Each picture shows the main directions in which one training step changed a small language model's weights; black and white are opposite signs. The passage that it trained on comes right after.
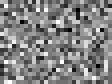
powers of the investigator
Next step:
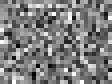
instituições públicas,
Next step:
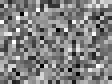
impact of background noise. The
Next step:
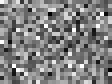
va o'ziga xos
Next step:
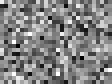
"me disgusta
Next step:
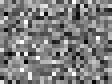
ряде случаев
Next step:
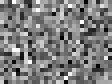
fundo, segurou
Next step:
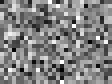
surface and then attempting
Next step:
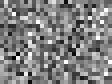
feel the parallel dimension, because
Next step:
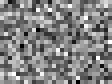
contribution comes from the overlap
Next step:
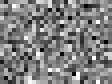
with correlated differences between their properties and
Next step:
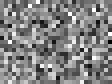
one which would nonetheless
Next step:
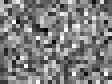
Polska ² UMS
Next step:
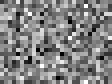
mustahkamlash orqali
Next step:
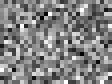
os resultados positivos desse
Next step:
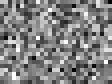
de 812 hectares,
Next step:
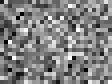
участием прокурора
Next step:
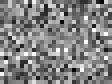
directly observe and record the
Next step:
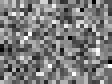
a shear-banded profile
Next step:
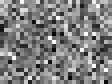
his etmoq, anglamoq
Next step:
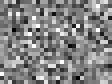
fanlari nomzodi, dotsent
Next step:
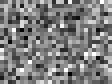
in subject matching or
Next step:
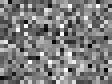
contained consistent and practical approaches
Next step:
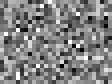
spectrum of those satellite
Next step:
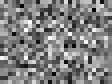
і декоративного
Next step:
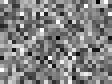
Turkiy xalqlarning
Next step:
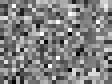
t\equiv t/n$,
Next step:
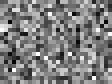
*is practically constant*. In
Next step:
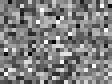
grains in the near face
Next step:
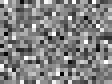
\end{align} Although
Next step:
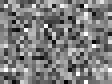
truncated normal distribution with zero
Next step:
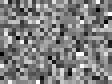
in the two limit cases in which
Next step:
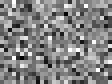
vazn, ko'krak
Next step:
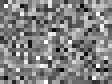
problem in models where corrections due
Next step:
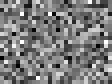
away from $\langle s \rangle
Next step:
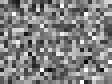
distribution of the degrees among the
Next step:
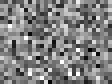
to find such particles as in the
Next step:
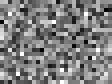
de motieven welke
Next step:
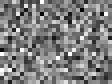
usullaridan foydalanish.
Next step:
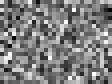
but it starts to increase below
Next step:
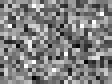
componente estruturante do
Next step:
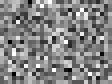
spectrum was extracted over one
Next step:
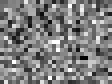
The disease develops in
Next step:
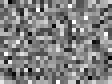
effect of the respective forces
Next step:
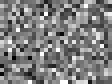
va texnologik asoslangan shakllarga
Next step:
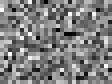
week period. This dataset includes
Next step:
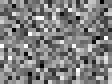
very precise constraints on it in
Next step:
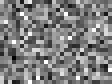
wastewater treatment from
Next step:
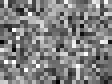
direction of the laser, the
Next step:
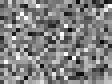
juego serio que simula
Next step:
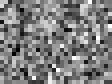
de datos en la que se han
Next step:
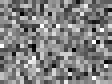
the electric fields on cell edges
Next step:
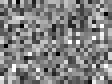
that silicon disc resonators
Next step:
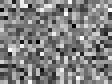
= {DALEY,
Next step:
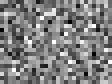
15.6 with this simple
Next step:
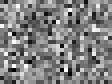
are defined and analyzed.
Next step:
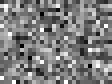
(Figura 13), as
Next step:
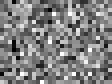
sostenibles, con
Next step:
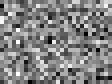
etishni ham isbotlash
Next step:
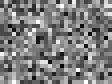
at the band minimum), the
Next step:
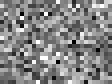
asosida inson resurslarini
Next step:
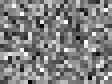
understanding transport in the paramagnetic
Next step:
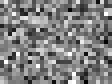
the corresponding polygons of the
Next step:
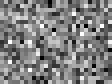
arising during accretion,
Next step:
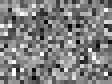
its index as a superscript.
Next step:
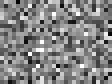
the two versions in order to
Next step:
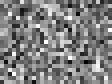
социальной позиции, что
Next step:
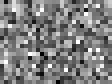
If the system is below the critical
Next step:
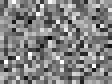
power-law correlations of
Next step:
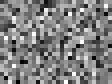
its operational range. The result
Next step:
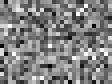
that the entanglement is conserved during
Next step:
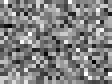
the filtered supercontinuum
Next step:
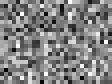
va shu bilan etkazilgan
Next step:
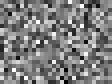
brand equity model and
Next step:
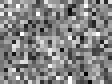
interquark potential and should thus
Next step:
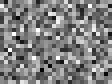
autoriza-se a
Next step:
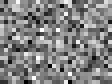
described by the transverse potentials,
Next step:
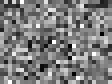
dentro do campo da pesquisa,
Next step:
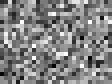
no grau de satisfação do
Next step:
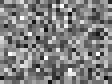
upward polarizations respectively.
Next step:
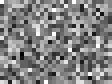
o‘zlarini musiqa
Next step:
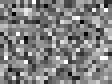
the 48 model combinations
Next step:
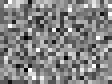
yields solutions in the range of
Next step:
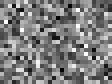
a tudósok
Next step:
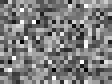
precision, enabling a
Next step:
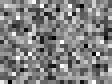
• ахборот
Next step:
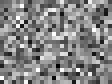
new COVID-19
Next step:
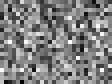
arquitetônico advindo
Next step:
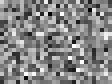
– Semiótica
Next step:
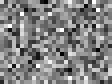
DGCR8 proteini
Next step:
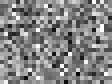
a strong resonant continuous wave
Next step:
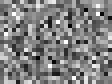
использование слов в
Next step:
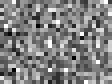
& Ramos, P.
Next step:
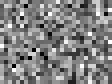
oluvchi deb hisoblash mumkin
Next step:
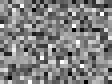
листки віддають
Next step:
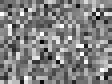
rolling constraint then introduces
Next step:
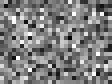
студентів системи
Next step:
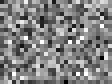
channels on the chip.
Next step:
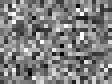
the stress--and--relax
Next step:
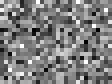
journal = {\pasj},
